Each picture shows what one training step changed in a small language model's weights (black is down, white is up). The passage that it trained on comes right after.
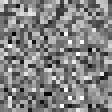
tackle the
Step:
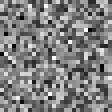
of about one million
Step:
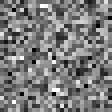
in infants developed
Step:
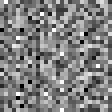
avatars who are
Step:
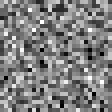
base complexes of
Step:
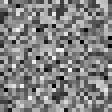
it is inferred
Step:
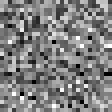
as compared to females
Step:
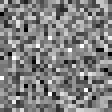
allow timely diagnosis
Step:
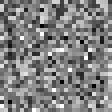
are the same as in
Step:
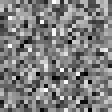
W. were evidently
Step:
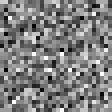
Shor’s algorithm
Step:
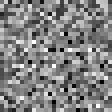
el tono
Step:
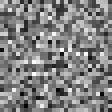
insights for improving this
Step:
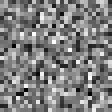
data inputs and high
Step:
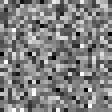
varying numbers of
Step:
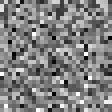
must be to ensure that
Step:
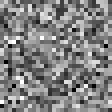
replicated to
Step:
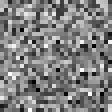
the Korean
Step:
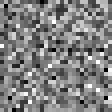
created that he never
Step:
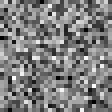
desk at a US
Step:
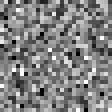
uses a 4D model
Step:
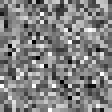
Recognition plays
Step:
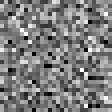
have been defined as:
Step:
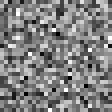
all the variables are in
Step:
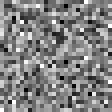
Departments and
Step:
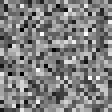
These aspects can be found
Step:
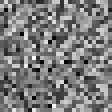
his death. It
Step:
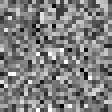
data are digitized
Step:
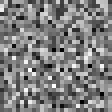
of d -element
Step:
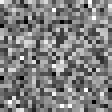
the abdominal
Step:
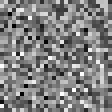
that must be taken into
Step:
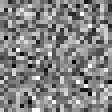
the same manner with
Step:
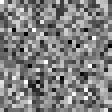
Rutin from waste
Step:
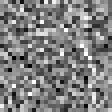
0.05$ respectively
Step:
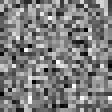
movement (1).
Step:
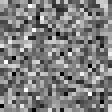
and test the different
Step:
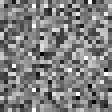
are saddled
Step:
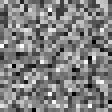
discount if quantity
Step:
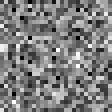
with EU projects -
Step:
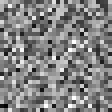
miembros del
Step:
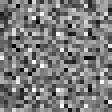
studies. It also includes
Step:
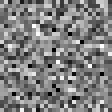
needs by converting the
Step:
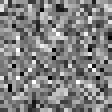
of a space model need
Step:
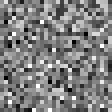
power level shifting
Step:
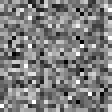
from the figure that three
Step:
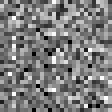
have been frequently studied
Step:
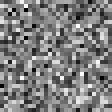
in China: Validation
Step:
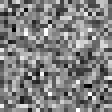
in terms of capacity and
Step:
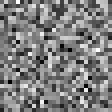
is collected and this
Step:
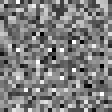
is decoupled
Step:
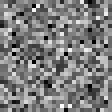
abused the
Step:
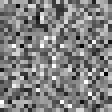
and international organizations have
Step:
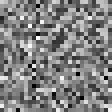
Mountain Park
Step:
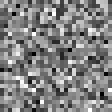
humans and
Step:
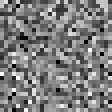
explains that academic
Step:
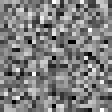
missing, since
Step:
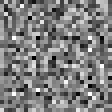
Since then, the
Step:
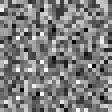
of the topic,
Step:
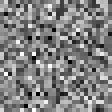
be interpreted by
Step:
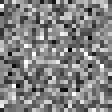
– which resolved
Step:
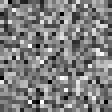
fit-it and
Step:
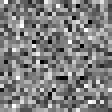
role-play of
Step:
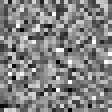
users access its video
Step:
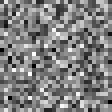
disorders present a
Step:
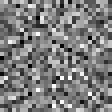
and compared with those
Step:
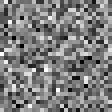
certain individuals. In the
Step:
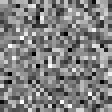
and German
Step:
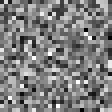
affects the possible detection
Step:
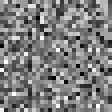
and thus doubts
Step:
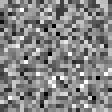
research should incorporate more
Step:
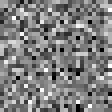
I. Many researchers
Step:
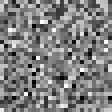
(Loh &
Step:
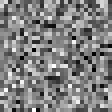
potential correlation of decay
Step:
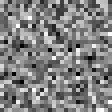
FCRs of
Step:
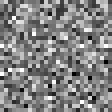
order to enhance the selection
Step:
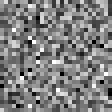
and difficult content. It
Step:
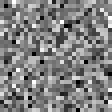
nervous system in
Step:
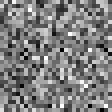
chronically ill and
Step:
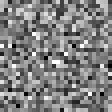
the stages followed by
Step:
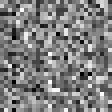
work which results in
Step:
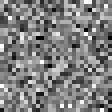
The essence of this
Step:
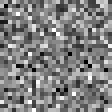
no dependencies are
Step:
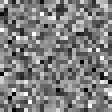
quantitative model that
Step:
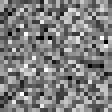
here. I described the
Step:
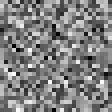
effect. Following
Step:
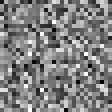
who are new, at
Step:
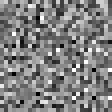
and distributing the
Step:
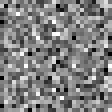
no mention of it
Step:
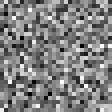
come into contact with
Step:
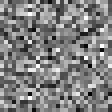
the future; - It
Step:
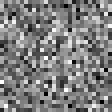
Hjorth Elis
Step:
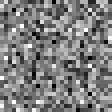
by interaction from a
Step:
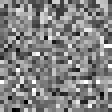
something that is
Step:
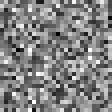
result. In general,
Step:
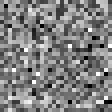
she said the
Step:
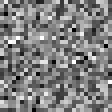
complicated. -
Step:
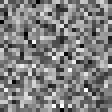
participants stated that the
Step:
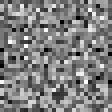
70 percent of developed
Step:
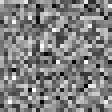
munis and
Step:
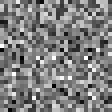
seem to create equal
